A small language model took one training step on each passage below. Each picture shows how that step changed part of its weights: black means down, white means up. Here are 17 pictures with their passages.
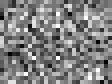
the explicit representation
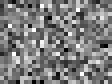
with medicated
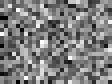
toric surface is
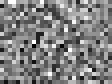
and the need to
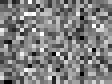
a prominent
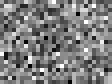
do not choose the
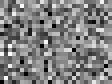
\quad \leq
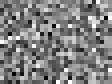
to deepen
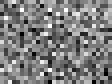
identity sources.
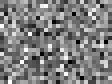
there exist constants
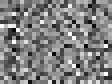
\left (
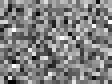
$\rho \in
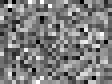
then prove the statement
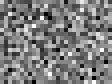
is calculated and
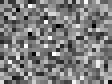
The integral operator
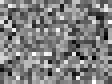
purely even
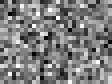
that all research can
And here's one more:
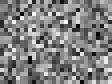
The authors of
